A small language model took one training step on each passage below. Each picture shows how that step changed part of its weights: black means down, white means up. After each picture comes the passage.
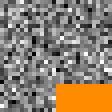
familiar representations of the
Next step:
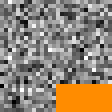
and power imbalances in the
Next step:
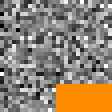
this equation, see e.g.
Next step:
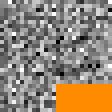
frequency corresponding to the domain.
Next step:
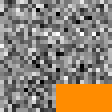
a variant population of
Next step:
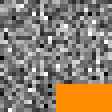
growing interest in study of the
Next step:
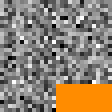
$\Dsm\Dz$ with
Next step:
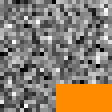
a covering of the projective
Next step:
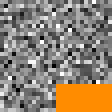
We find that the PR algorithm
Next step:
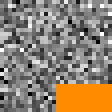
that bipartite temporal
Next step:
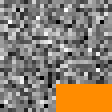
an air gun. We then
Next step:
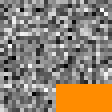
the Pl\"ucker
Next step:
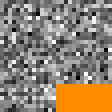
universal. Some authors
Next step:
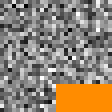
radiation-hard process' respectively.
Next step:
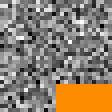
becomes \begin{equation}
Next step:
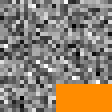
of surface films on the
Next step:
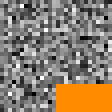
and similar letter number combo are
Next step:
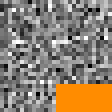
6.1) is the sublattice
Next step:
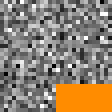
which is longer than the travel
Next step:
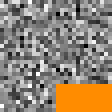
result. \par \bigskip
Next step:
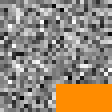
we must use a threshold
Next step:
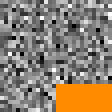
pulled back to the boundary $\partial
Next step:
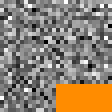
other fluctuation measurements can be
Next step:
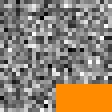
defined, to notify the
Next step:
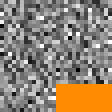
disc can be adequately
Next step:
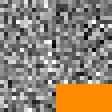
even larger than-- the estimated
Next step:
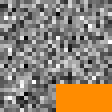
As discussed in the
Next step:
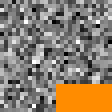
adopt the bilinear
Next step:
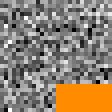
simple for the matrix element:
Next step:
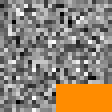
thick wires to indicate
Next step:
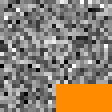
the following two conditions hold:
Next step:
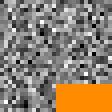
regularization models. In Section 3 we
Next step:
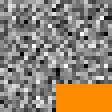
systems with linear operator~$J$,
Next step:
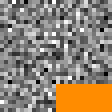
diffuse emission around PSR
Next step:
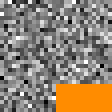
a central role in processes
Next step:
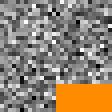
characteristic matrices of the
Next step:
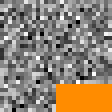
Bell expression. The experimental
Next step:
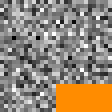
accumulate predictably near
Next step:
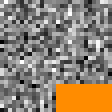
introduce several reductions and
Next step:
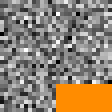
on $E$ and $\rho$ but
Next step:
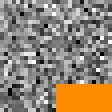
a finite number of different VSSs of
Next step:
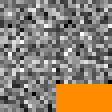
considered the case of unipotent
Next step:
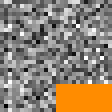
readers that the number (or
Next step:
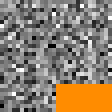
2^X$ is denoted by
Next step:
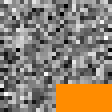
is a term $t(x)$ of
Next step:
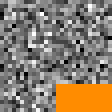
By definition, it is clear that
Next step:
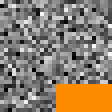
$50.0$. Note that such
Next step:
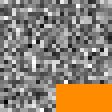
whether the former proposition can
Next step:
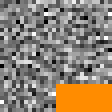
get a soft mass term from the following
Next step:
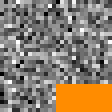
positions.} \end{figure*}
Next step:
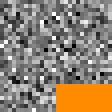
provide a sufficient condition for
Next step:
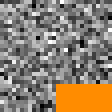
based on a weak decay matrix element
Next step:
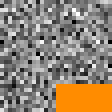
20 parameters can be obtained using [V],
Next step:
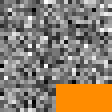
details. We close
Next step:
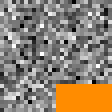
denote multivariate measures of
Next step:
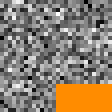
considerations. Denote by
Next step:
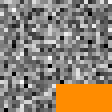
is also a region in the sphere.
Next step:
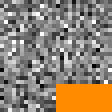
type configuration featuring
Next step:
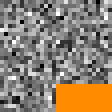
Black Scholes model,
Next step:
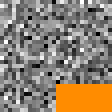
the property \begin{equation}
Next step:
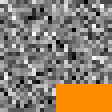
shift of $R_{U}$
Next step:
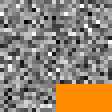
from the hardware clock,
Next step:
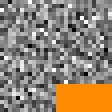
formula for sums of the form
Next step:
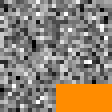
performance even when all V2V
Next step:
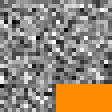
work to calculate the structure functions for
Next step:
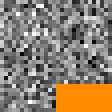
population ratio,
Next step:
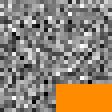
be technological advances
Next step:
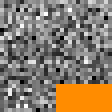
is normal. Suppose that
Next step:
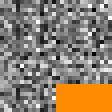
simplification. Fixing a
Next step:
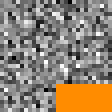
trim=1cm 2cm 4cm
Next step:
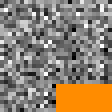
given compact $K$ of
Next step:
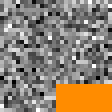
last equality follows due to the
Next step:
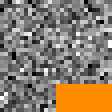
Denote by ${\bf 1}$ the
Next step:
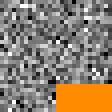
following, we discuss our results with
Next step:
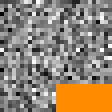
view, the petite
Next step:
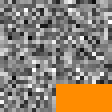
depth 14 etc) where
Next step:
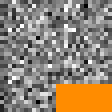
steady states in parameter space are
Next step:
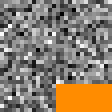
b) Partial tomography
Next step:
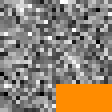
has been originally derived independently by
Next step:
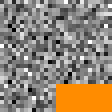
these errors still represent a
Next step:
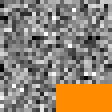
the x and y directions. Then,
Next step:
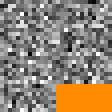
& & $\checkmark$ &
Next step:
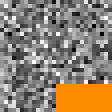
complicated task of a complete
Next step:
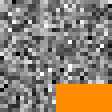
of $e$-folds with some
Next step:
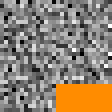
\eqref{eqfl} for initial
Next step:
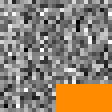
section \sec{meth}, we
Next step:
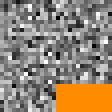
over time (c.f. the
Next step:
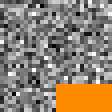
a corresponding function $\varphi$ whose graph
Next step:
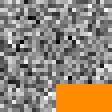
polynomial in $\mathbb Z[X]$
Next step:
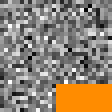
depths here are estimated by
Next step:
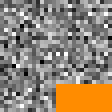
than the (very similar) results from the
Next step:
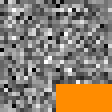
Note also that the cone $
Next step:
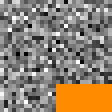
of mutual information,
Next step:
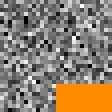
Hubble radius cannot be
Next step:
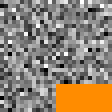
the second band is dynamically
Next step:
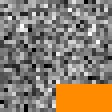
LOE (top) and
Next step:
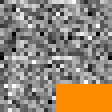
limit can not be interchanged with
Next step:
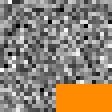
of the finite reduced lengths (and
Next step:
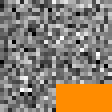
for all $n\in\mathbb
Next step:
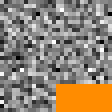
mean field approach, cf.,
